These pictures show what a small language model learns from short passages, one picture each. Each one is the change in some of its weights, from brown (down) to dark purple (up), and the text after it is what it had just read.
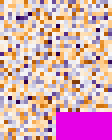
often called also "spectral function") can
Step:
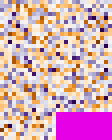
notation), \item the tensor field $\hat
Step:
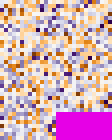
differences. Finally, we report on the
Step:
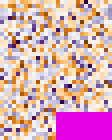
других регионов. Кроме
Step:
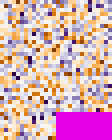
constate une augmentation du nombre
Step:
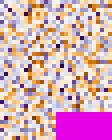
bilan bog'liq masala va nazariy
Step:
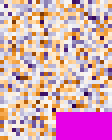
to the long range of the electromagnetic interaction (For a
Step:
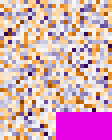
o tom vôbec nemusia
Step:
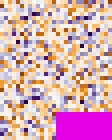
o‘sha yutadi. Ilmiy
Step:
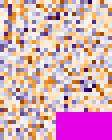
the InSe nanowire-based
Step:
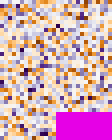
is analyzed. Key words: family,
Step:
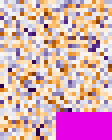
Der Kanton räumt dem
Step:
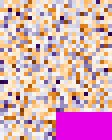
the largest barrier to using today's
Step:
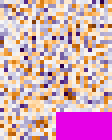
systematic. We can quantify this by comparing
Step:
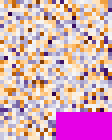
be mentioned that for the PDF of the form of
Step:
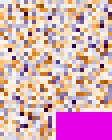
of the planet-star system, $e$, which
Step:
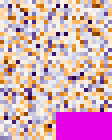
on the process $e^+e^-\to
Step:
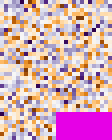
generalization. In contrast, TF Loss
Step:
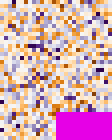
y la humanidad de la mujer estuvo
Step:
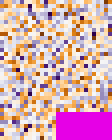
yomon o'tkazadi, qora
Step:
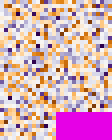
our analysis, we confirm that the QPO
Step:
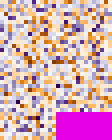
are from type-I. Rest of them
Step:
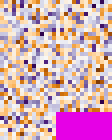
qubit decoherence. To quantify
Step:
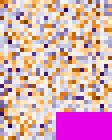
d'élites et évaluation de la
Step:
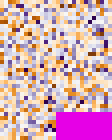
into account an stage of inflation, but it should
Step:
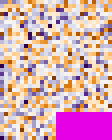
va amaliy jihatlarini tahlil
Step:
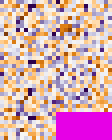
METODLARI VA ULARNING
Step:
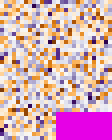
in Equation \ref{eqn:likelihood}
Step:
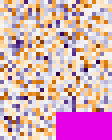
single-valued. Therefore, in order to
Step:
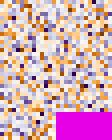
where $f$ is an amplitude of a signal
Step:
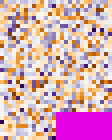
Transitar, 2021b. Disponível em:
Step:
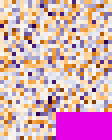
with the time constants $\tau_i$ given
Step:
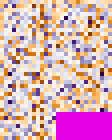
Sekretaris Panitia
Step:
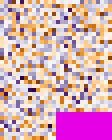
лишь универсальные требования
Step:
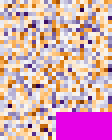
важливою для продукційного процесу є
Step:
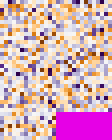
final prediction, as proposed by the author. \item
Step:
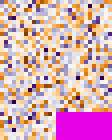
Г.Г. Математическое
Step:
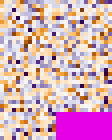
supported by the National Natural Science Foundation
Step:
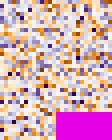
para o seu sucesso, e a partir
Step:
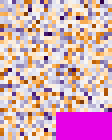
и целенаправленностью, выделяют
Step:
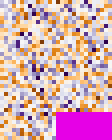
a non-trivial task. Therefore the development
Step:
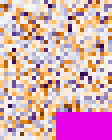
top physics. This paper is organized as follows.
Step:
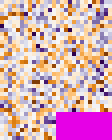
praw wszystkich,
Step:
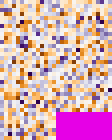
- "ta'lim jarayonini raqamli
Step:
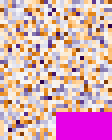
the results. Fig. 7 has recorded each
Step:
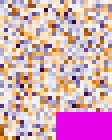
atomistic spin dynamics simulations, we show how a
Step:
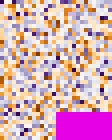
процессов их производства, хранения,
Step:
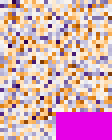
ФІВ вакциною *P.
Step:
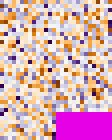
його розвивати, забезпечити
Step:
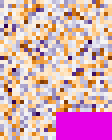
la Facultad de Ciencias
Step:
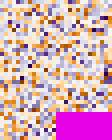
values of the four model parameters. We also
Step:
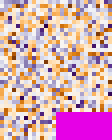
meant to be able to detect such small
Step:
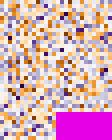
ringing from, please? –
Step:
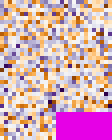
and $p'$ denote the momentum of the
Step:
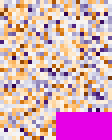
biotita. El material con denominación
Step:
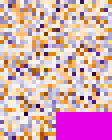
découle de la théorie de
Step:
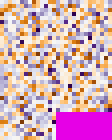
young giant planets during the brief but
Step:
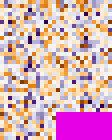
тизими ва нафас олиш
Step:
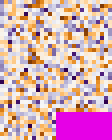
the e-ph (Fig.~1) and
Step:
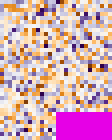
collaboration (LVC) and by independent
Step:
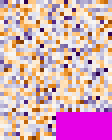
oralig'i 90 sek.
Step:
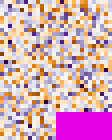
offrent une base nationale exhaustive
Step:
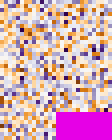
DC power flow approximation) is specified, the
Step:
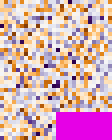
RIS phase-tunable unit element, we
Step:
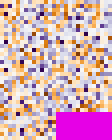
responsável e comprometido historicamente
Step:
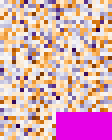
va millat ham shuncha kuchli va
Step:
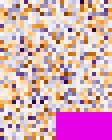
prestacked expert weights. In this
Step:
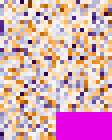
more detail DAMA-NaI and
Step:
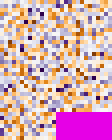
por encima de los años de servicio
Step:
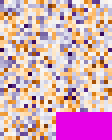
were analyzed using custom scripts
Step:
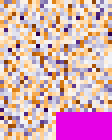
our Maple implementation. We illustrate with an
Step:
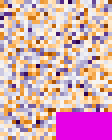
und Inhalt eingeschätzt. Die
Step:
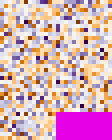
states. Our favored polarimetric model indicates
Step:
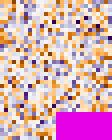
кримінальний проступок;
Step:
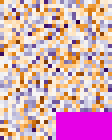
participación infantil en los ámbitos
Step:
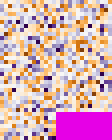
o’sishiga keskin ta’sir
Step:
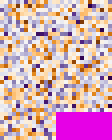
incoming tuples are sorted by
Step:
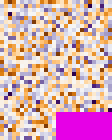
забезпечення сумісності та
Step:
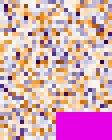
thereby treating distance itself as a structural
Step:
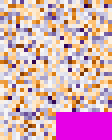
B. C.; Cataliotti,
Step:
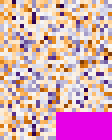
the hypersurfaces $t=t_1$
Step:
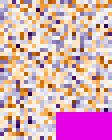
факторами [1; 5]. Пока
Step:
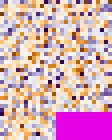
serviço, nos horários de
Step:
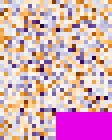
4 (Industria de intensidad media
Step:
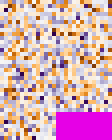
yuz berib, yangi imkoniyatlar
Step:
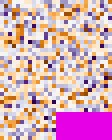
of deep learning methods in EMRI data analysis,
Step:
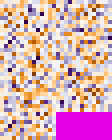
Formacio del Professorat*, 4,
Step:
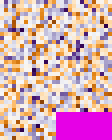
формирования ценностной ориентации личности,
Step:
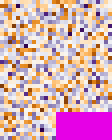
konflikt deb ataladi.
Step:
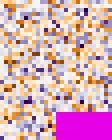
material beradi. Foydalanilgan
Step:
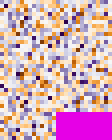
\Phi}{2 \pi \Xi} \nonumber
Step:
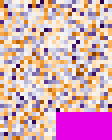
how PU chooses the optimal contract to
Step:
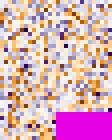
creating (much less merging)
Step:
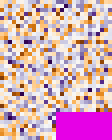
to {Problem~\ref{prob:
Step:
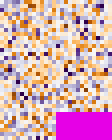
pathogenesis-related (PR) gene
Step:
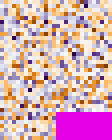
qizi** Andijon davlat universiteti
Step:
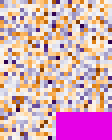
próximos a los problemas sociales del
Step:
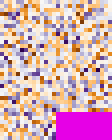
effectiviteit van hulpverlening
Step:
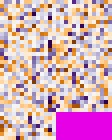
of the art all atom molecular dynamics simulation along with the
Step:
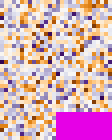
*Tanacetum vulgare*
